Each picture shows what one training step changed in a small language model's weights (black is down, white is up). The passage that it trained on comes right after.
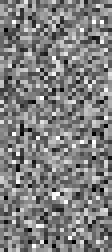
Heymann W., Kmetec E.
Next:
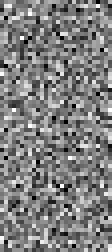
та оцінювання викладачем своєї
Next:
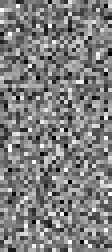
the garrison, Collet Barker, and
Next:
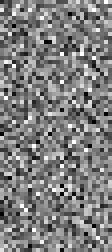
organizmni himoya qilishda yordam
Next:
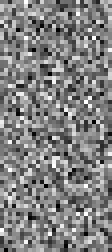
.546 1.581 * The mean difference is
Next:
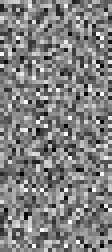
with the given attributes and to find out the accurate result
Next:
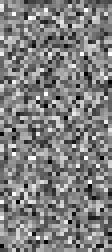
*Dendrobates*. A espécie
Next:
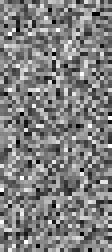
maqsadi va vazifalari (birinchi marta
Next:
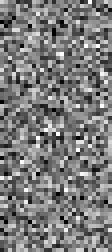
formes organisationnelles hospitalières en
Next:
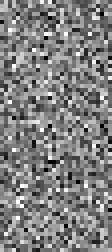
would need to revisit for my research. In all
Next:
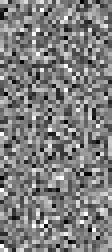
оказанию регулярной
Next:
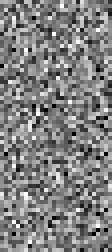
Villa Rica.” The instruments used were the
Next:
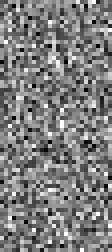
CAD/CAM technology for virtual planning and
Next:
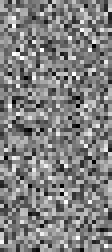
muzeyi ekspozitsiyasining
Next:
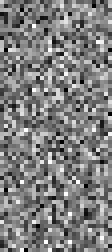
puede haber relaciones de borrado de
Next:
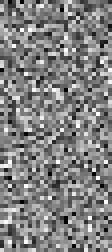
кредит, преимущественно со
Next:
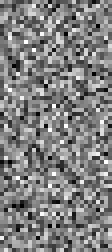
the invited speakers - 25 minutes for Q and
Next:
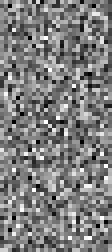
ikke blitt noen grunnlov i
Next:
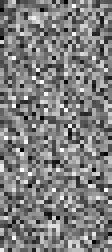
skin ailments, cardiovascular
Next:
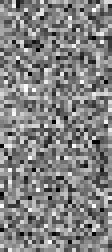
Assumption 2: The nonlinear function
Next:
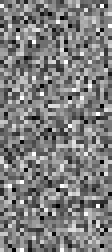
five days. A routine baseline
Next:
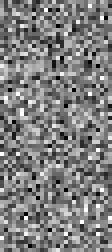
major local government areas (WP 1-5).
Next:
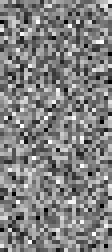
juggler is a*: 1E).
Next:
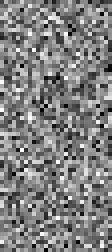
with DM, normalization of protein,
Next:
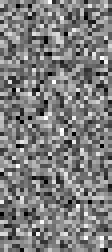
М.В., Кандауров
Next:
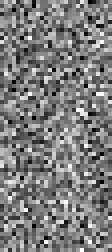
foi indeferido e a Procuradoria de
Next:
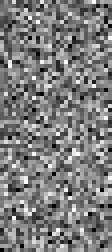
the American Chemical Society*, vol.
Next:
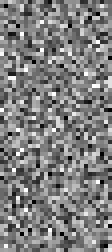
coordinaciones necesarias con el Instituto Nacional
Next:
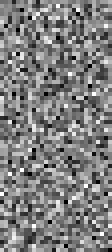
2010. Sex Pheromones and Their Impact
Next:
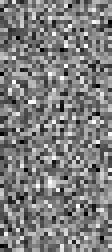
non seulement d'une langue à
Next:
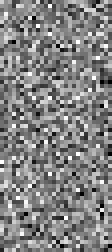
a lender of the last resort and its role with
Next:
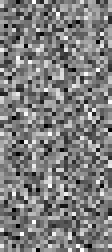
языка, сколько
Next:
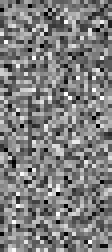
росту покриттів, величини
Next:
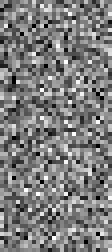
рішення. Так, суддя
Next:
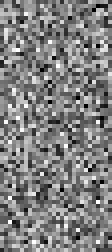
regions according to the user choice. Compress the
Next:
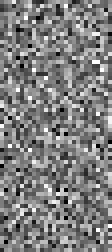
to design optimal solutions for natural flood management and
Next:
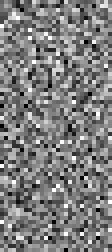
– o'zbekcha "Turon" va
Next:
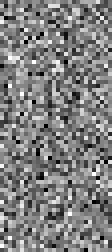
dados, pois os sistemas inteligentes dependem da
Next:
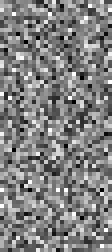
Hausdroff distances may be crucial and the
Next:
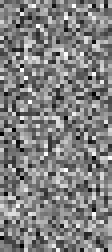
*P. genriki* sp. n.
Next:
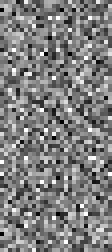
bo‘lishi masalasida ham o‘zbek
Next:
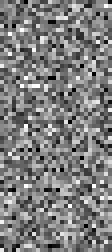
agrotexnologiyasini tizimli yo'lga
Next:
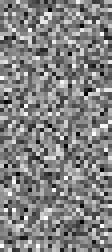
sanoat va savdo faoliyat turlariga
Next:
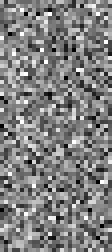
va istiqboli bilan chambarchas
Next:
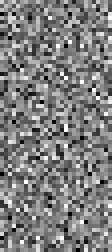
midiáticas, educação e cidadania:
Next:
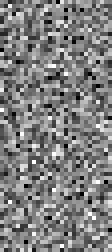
olib tashlanishi, exinokokkozning
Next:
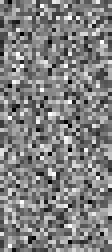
«документ» латинского
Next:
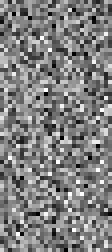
lifestyles, abstinence from
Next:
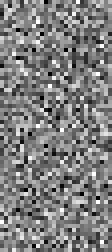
European Convention on Human Rights and Fundamental
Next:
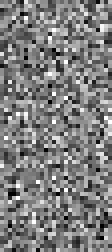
identifying pathologies, assessing the degree of their
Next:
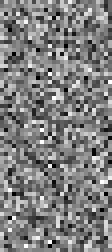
Luang, Pathum Thani,
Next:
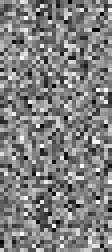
paid by the citizens to the state.
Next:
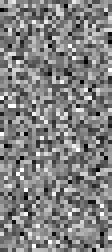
advantage of the band alignment in type-II
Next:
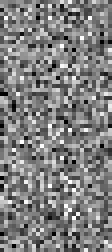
пенсію: Передумови та
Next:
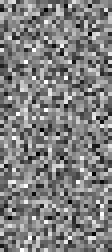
and numerical based study was adapted to achieve the
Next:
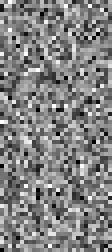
field). Results: 205 patients were enrolled in
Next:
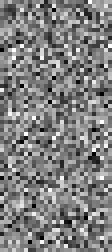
Análise e interpretação de dados;
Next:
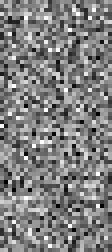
ensures momentum conservation. The above ideas are
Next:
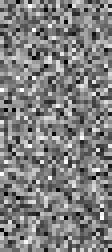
of sensors is bounded, and they are
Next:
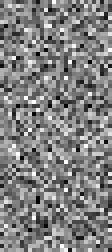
and limit of quantification (LOQ),
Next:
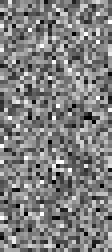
условиях существования большого
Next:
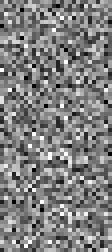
study of the orbit of Mars Our
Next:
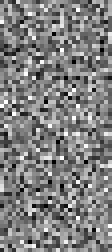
to properly enlighten the public and
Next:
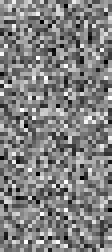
The first one was a very large spectrum
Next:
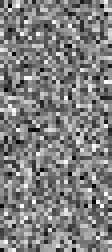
snack to increase stamina, according to
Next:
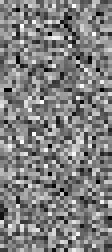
aniq ko'milishini ta'minlaydigan
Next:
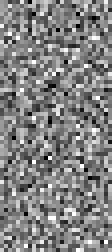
profilaktikasini yanada takomillashtirish
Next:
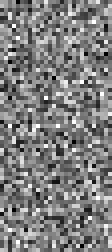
net'. *Restorative
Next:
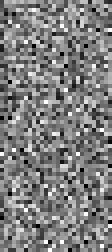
en donnant plus de sécurité
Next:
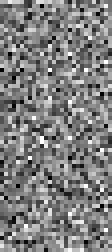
boyun ve ekstremitelerde
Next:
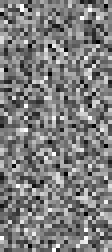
addressed promptly (Vambe et al.,
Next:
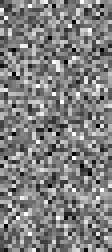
смешанном коллективе. Целью
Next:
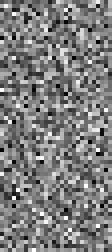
memory and coloring games featuring aquatic
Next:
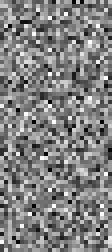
be integrated in teaching and learning of cell biology among
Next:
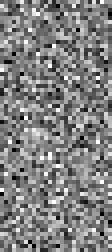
be potential indices for RA disease-activity
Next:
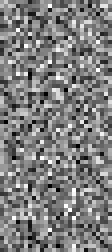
данных о пользователях
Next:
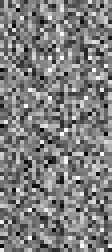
der Südseite zeigt sich eine
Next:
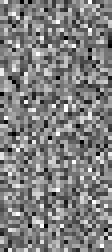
выкарыстана ў навуковых,
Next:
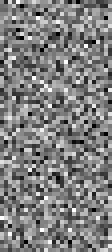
study at the University. Keywords: *health
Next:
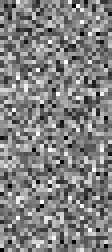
method. The research provides a risk decision method for project risk
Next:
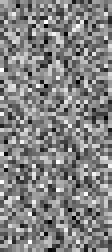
Различия между группами
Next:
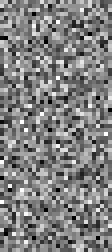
и исследовать пространственно-временные
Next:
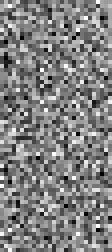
Si bien es cierto que, al menos
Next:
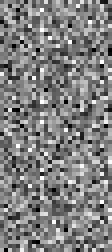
sperm hücre zarını tahrip
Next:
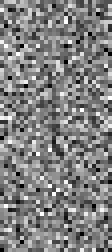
heat capacity is heat that was absorbed by the material
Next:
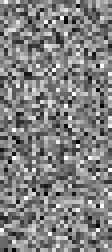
on electrical resistance is observed. On the other
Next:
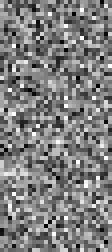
work. It targets the semi-automatic
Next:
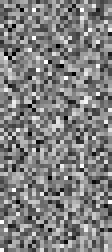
yagona va izchil qo‘llanishini
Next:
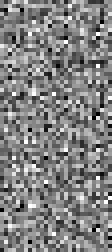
their needs. This can only be explained with
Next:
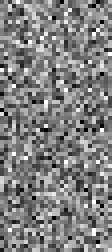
competing interests to declare. Author
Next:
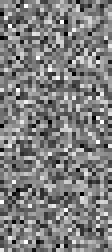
property exchange capabilities, can be leveraged to create
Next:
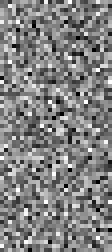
agar bir nechta kod bo'yicha baholash
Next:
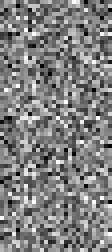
va ko'nikmalarning rivojlanishiga bog'liq.
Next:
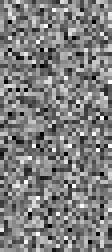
PNI, its functions, and influence on Indonesian political
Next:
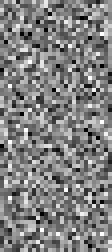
using Perseus 1.6.13.0 software
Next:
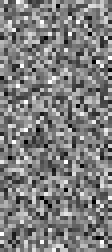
and was later on diagnosed to be having heart
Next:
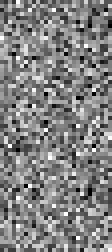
had resulted 5.6 million tons of
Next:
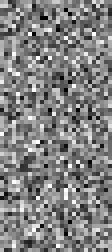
нейтральными (Как
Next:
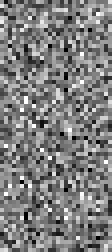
observed that child sexual abuse often happens in
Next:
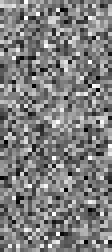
fundamental right of every child. Programs on universalization of
